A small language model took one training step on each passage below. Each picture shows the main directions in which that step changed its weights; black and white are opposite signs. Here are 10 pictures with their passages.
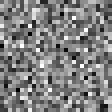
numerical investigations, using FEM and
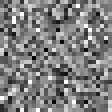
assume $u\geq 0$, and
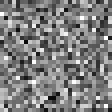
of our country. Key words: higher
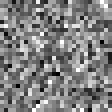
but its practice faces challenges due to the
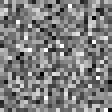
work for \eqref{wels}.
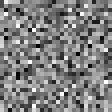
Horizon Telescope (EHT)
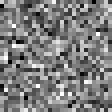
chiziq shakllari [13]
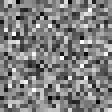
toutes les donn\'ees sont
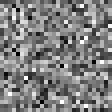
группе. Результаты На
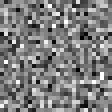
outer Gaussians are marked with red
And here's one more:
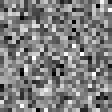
to solving QUBO problems, each binary
